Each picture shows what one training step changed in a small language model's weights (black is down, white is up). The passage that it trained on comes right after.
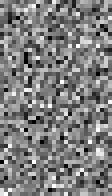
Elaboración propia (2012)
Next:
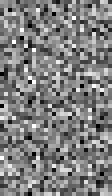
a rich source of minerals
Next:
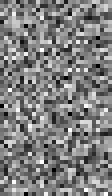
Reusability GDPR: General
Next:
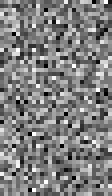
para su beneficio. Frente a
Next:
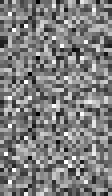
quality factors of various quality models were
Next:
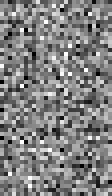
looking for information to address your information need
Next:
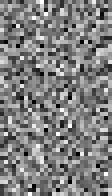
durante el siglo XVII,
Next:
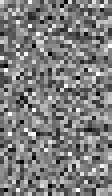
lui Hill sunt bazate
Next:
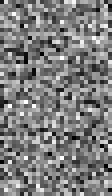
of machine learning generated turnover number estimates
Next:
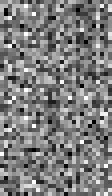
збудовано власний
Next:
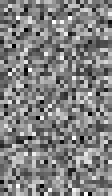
berish. 5. Matndagi
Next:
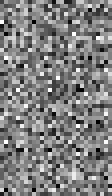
Cukup (LdC).
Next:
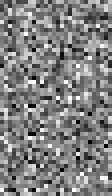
Н6 — максимальный
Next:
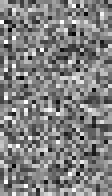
analysis and correlation analysis was performed on items
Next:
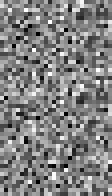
metų veiklas ir
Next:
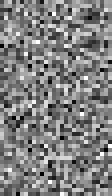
taking these steps, Japanese
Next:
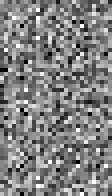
and average value of particle size measurements were
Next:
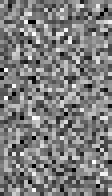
en la encuesta, para diagnosticar
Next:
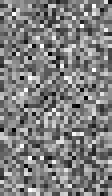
done and routine staining with
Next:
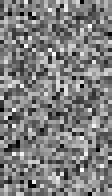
another and come together to realise common
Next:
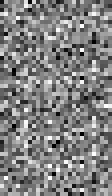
during the training and testing phases and obtained
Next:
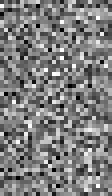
Abdurrahmon Nosir
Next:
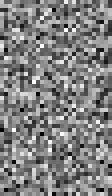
e Desenvolvimento – Versão
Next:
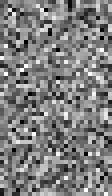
logo no começo da década de
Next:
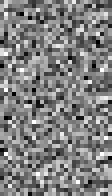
auto-evaluación. Todo
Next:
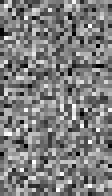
al. 2023. The empirical aspect
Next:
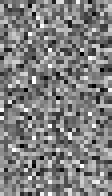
is supported by Russian Science Foundation
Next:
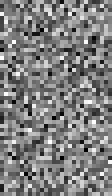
labels ‘parents’ and
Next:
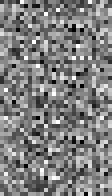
yoki me‘yorlar yoki
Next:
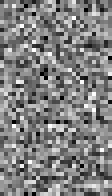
of interactions with machines is an
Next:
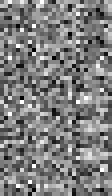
A PRÁVNE
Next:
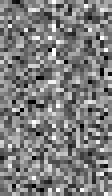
homogeneity of the biomaterial
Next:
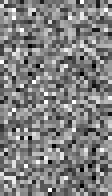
equivalent to the deflection produced
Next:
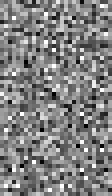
a negative effect on earnings management.
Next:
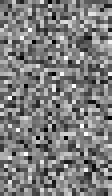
enhance biofuel yields. These findings
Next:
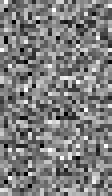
inverters are usually either only
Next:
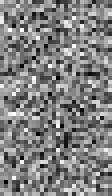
is not true of all lives at
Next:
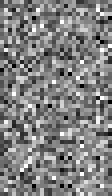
washing, 4 times/5 min
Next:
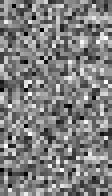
cooperation:* Future work could
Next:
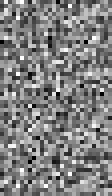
use, four patients had a history of
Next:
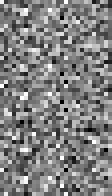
de cette étude est représentée
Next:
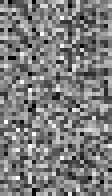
the node will provide real time coverage
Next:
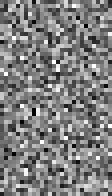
in better recruitment and selection
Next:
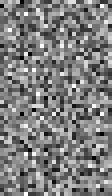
A perspective. *Bioorg.
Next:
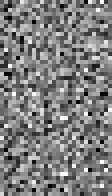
Horizons Program - B4A -
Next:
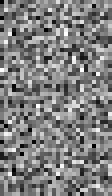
used alone; they are now most often
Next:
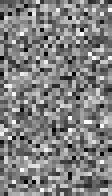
CSF leakage or wound
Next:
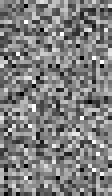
is a journey to
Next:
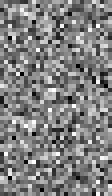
насчитывает 20 видов
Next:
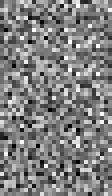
global context; in bulk trading
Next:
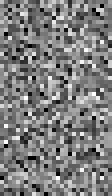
refineries typically have a high chemical
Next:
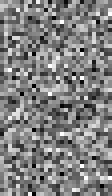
extent of the four ecosystems is represented in
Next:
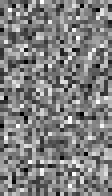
factors (e.g., worker
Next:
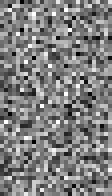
in the sixth week. The
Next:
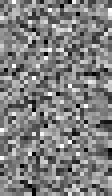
not publicly available but can be shared with
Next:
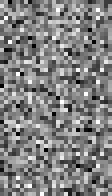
274 university students, India Usage
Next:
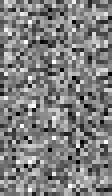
quality and fitness-for-use
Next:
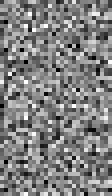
in works of foreign and Russian authors,
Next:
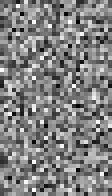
Power and Hegemony:
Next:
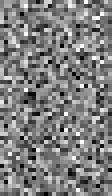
récent qui a évoqué la
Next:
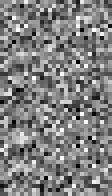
a state of the art tool called,
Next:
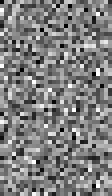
tili ta`limiga joriy
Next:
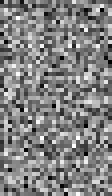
Experiences and 15 years research experience.
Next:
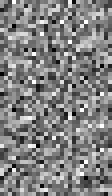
P(\varepsilon > 0) =
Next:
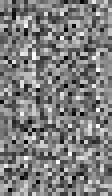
tushuncha yuzaga kelgan.
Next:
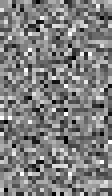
- 9. Estátua de
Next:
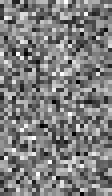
models studied here. It is unlikely
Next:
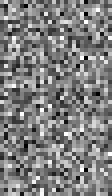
corresponding to two unpaired electrons.
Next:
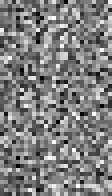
que teóricos como o
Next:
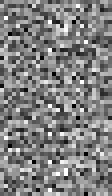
methods have been given in detail about movement in
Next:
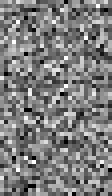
custo de produção no Brasil com
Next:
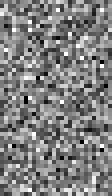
is grown as a tree or
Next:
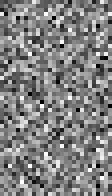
которой приводит к
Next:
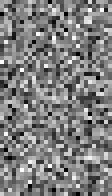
- Verkürzung der
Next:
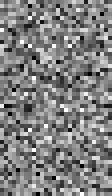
is Tetiaroa Society, a
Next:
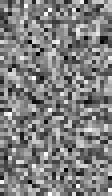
Cameroon and tea in
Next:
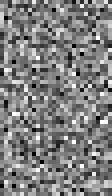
world of sports. Common
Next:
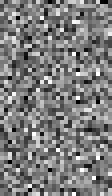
jurnali Maxsus son.*
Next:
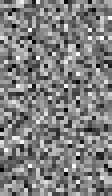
gesamten Netzwerkes
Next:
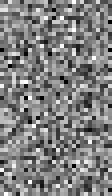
kasalliklarga ta’sir
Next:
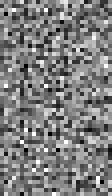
this did not lead to any major
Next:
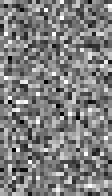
development environment through the introduction of game
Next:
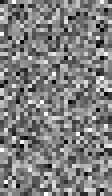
análise do Plano Diretor a
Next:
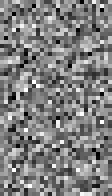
Precipitation is in a state of
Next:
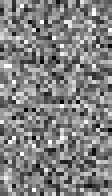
managing liberal economic regulation, Turkey
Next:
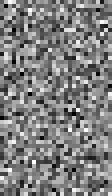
Burke, M. J.
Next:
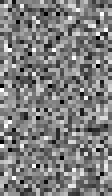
adalah hasil belajar servis bawah
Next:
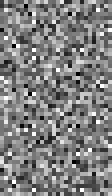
the diet. Many studies show that
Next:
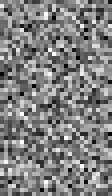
is at risk of developing ovarian
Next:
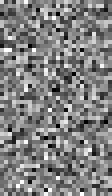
are affecting on the flora and
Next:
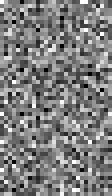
então, políticas públicas que
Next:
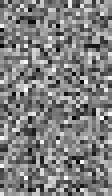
that in the near future many farmers in our
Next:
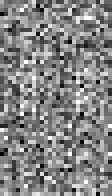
жалб қилиш, уларнинг
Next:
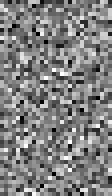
method in which the peaks will be appear
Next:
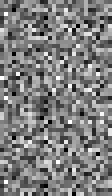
üzere oluşturulan
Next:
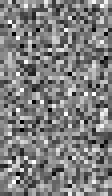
fine des évolutions par champ
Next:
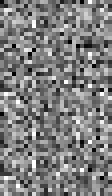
биол. наук. —
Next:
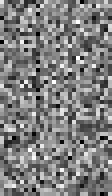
tayyorgarlik, psixologik rivojlantirish
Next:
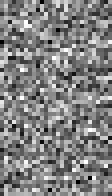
Interviewees also touched on the
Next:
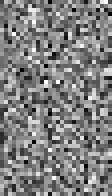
in specialissimo modo quelli
